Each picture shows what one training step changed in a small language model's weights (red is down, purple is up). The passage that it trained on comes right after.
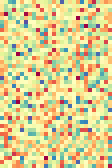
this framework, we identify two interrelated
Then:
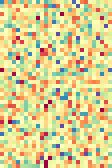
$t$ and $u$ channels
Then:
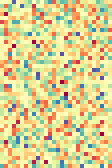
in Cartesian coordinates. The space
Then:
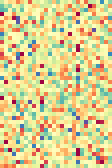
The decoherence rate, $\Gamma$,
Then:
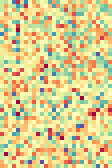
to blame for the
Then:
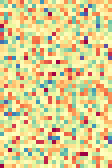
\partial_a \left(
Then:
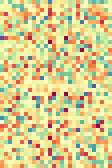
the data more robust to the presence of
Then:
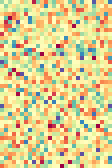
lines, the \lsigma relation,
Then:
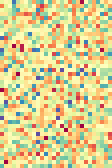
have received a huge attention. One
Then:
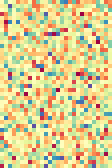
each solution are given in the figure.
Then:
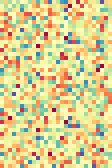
the masses of the charmonium
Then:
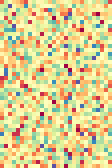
need to be balanced by
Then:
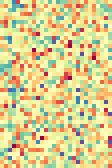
of marks, we define
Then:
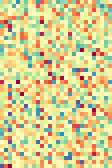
mass is relaxed compared to
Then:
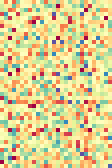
\frac{4 \pi
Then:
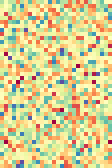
of mixing. Rather the majority of
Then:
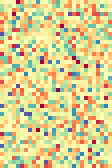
and $\lambda$ are the propagation speed
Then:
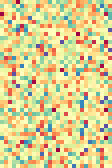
$R_{\rm hole}\lesssim
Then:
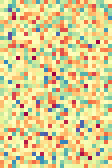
seen that the different choices for the values
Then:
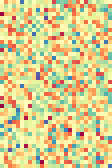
Stirring mix 75
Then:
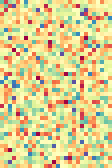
\bibitem{3a} de
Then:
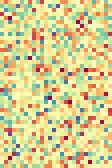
at given angle to angle integrated spectra
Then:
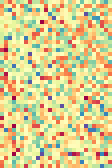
coupling and element size constraint,''
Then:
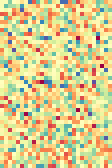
the same as in the case of the
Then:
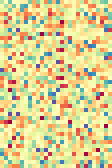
the scalar field depends only on
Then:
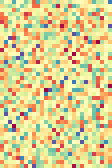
thermoelectric materials. Among
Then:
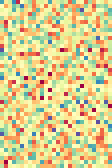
of the quarks can be transported
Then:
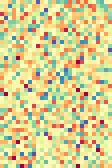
as a function of $\beta$ for
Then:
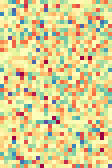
Classically, vanishing of the
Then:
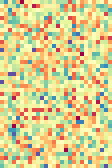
formats and performance benchmarks
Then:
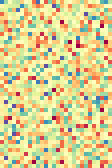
infrared behavior of the coupling constant as well
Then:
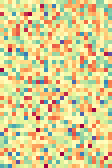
Technology \quad $^{2}$Ant
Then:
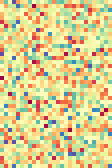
in Section IV, incremental
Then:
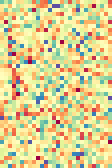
axis defining $|0'\rangle$ and
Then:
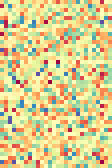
personalizes and customizes the
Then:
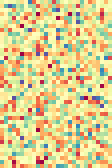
least two chains disagree about the
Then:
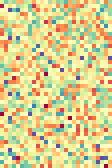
trading strategy, we implement a policy
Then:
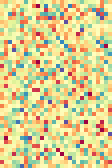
should include objective pre-post CT
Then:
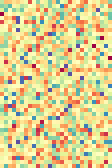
The solid line shows the selected transformation with
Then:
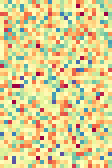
the $S^4$ case
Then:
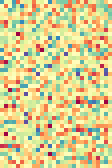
of coupling constants. This difference has fundamental
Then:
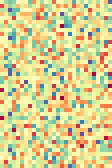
adopt this integration. In addition, a
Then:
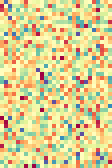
finite-dimensional nonunitary multiplets
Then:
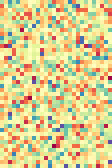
objects. The mathematical names refer to
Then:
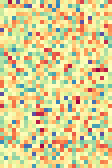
classification accuracy are scattered throughout scientific
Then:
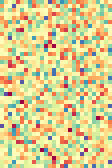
a parameter-dependent covariance that depends on
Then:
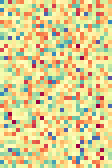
We measure the synthesizers'
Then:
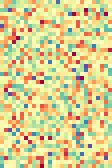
consistency results and cases where consistency may
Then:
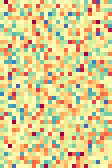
the output evolution (Fig.6)
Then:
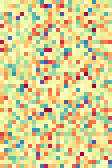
1, 2 and 3 are the
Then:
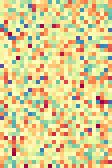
procedure of its subversions and in
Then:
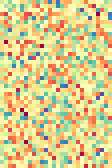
the true composition of the actual
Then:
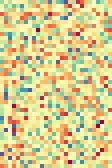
the variable energy positron
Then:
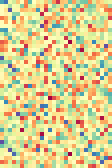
noisy version of the
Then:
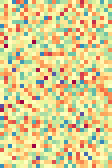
to} conform to policies
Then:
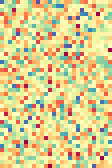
one scenario to the other,
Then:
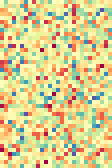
| | Size of Spot 1
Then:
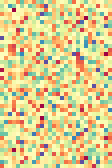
1pc We now consider the effect of
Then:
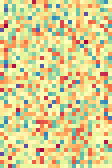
one order of magnitude lower than the
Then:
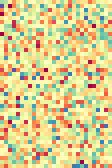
was already noticed in investigating
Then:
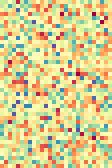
payload size is assumed to have no
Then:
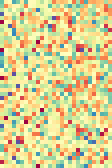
chosen to reflect tunneling of electrons from top
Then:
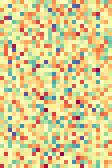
should be blown out by the
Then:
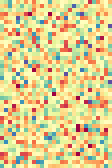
these dressed symmetries, we have explicitly
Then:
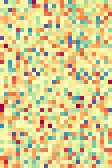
dip and appears like a shoulder
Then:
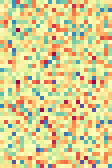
of the LP that is solved in
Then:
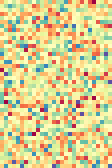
the infobox but appears as
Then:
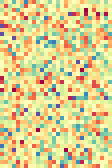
to 8 and 10 exact sum rules respectively
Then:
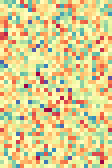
down is the prethermalization
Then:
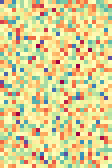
values of $N$. Suppose
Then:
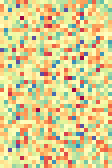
the on-the-fly reduction
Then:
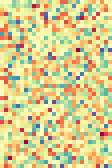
in the tree. A network graph with
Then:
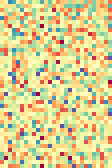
of the YLAs obtained, and
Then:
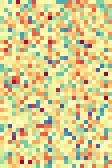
the overall structure, we can easily find
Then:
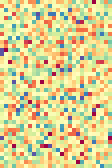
processes are presented in Section 2, and
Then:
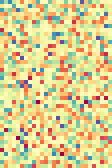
directly compare $d$ with other
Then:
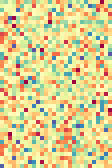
diagonalization techniques. For a
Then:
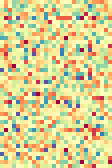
maps each alias to at most one
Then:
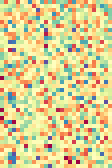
{\bf It is challenging, if not
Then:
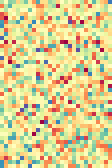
simulation time, illustrating that this
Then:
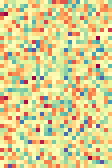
numerical front. A recent development
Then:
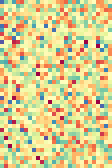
precise and fine-grained information cross
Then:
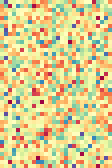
acetylene absorption band at
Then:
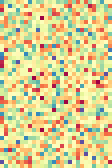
finetuning. All simulations have different
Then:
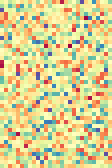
explicit formulas for these constants. Thus,
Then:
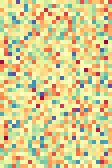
path selection requirements in a link metric.
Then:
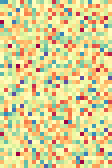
not valid any more because of the use
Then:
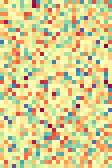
2, we can draw the conclusion that
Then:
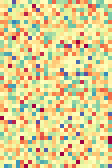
in progress, though we already have a
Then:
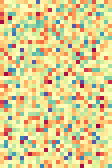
/ phi}) impiles the
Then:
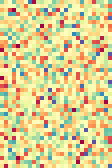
bijection, it corresponds to a
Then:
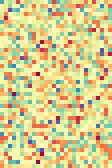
involving autoionizing states in complex
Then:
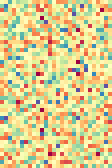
the GAMA case, the
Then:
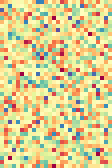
done as part of the DR1 we
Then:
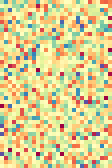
thick target models. This could be expected
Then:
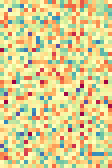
between host individuals can alter the
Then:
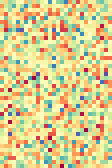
the solution. A description of recent experiments
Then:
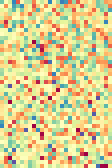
of the spectrum is affected by the presence
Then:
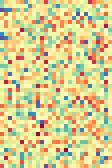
modes in isothermal
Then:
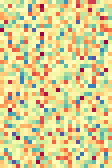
behavior observed in the laboratory,
